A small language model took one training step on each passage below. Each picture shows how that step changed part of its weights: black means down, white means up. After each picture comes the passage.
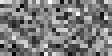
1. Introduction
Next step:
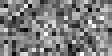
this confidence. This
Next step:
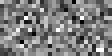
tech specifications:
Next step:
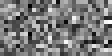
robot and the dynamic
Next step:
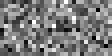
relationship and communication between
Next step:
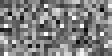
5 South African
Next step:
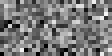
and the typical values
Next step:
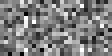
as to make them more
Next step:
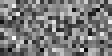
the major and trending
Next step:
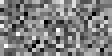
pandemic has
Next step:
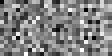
responses in all participants,
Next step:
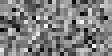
to solve problems with
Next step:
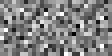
has to look at
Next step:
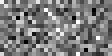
\text{for }
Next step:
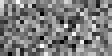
hampered by the
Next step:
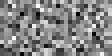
Experience of
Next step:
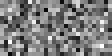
Training caters the
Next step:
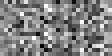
in the risk analysis.
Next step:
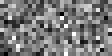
higher and have shown positive
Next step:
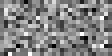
approach, causing many
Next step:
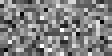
of API for
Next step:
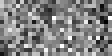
lupeol showed
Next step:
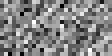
education is to impart
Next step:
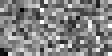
mini book,
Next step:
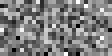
ciphers. This
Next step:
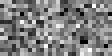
of climate damages
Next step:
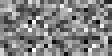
Lage, an
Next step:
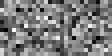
infer the meaning during
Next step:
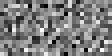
moved three times with
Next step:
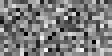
the purpose of this paper
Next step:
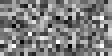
to Object
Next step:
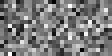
participation is low.
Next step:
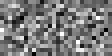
highly dependent on the
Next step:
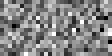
regulation problems among students
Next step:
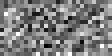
from Taraba
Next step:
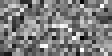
improving the economic status
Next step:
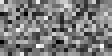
leaves from a
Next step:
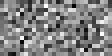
in order for a company
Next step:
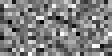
to that of a
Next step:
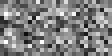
for RFID systems
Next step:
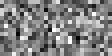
Source: Field
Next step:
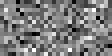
are information users' characteristics
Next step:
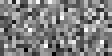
**new framework is
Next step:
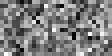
industrial production.* The main
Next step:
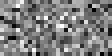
to staff holding
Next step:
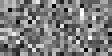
nodes and tens
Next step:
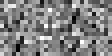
workgroups on
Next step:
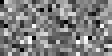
and O-H
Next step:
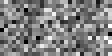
summarised in Table
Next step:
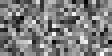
sites. Information on
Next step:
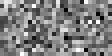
mental states significantly
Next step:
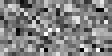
algorithm is feature extraction.
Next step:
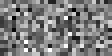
the perspective of the overall
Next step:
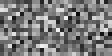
the role of the
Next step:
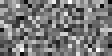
mg/L) solution
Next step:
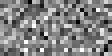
demand advanced project management
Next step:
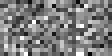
concentration ranges.
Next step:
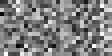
in microdata
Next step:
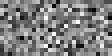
Table 1, at the
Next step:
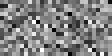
random sampling technique.
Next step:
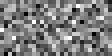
were collected and the results
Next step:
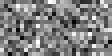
lactation in both
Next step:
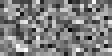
state protection of the
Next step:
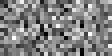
clearance for this study
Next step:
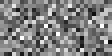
with interconnected
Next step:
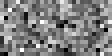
and stormwater to
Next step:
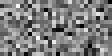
VRAM) for
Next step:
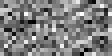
the SCAN algorithm
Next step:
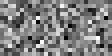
multiple domains, including
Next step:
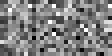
India Dr.
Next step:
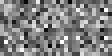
process must successfully address
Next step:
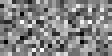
of daily life
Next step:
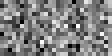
Hospital and Research
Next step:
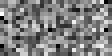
— the first
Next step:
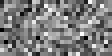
education in many countries
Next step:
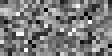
for 12 months to
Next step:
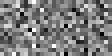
If one believes that
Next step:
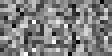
total tree height
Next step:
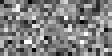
la ACS,
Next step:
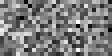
mg/ml) was
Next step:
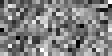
environment with WEC
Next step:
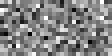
ID theft
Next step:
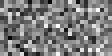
as providing customers with
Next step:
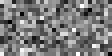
of a wide range of
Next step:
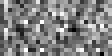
framework consists of
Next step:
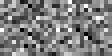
higher initial iron
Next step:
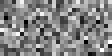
morphs of
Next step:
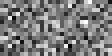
the voluntary
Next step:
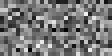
the angle between the
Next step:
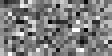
of foreseeable
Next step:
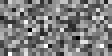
to look at the
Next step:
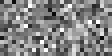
agricultural solid wastes
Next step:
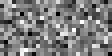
of a leather
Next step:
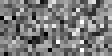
resolutions to use
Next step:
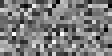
H_2S as
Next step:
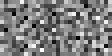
on the kinship
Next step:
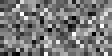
with the complexity and
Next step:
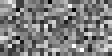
the results obtained in:
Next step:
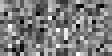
untouched due
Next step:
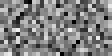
growth.” Such
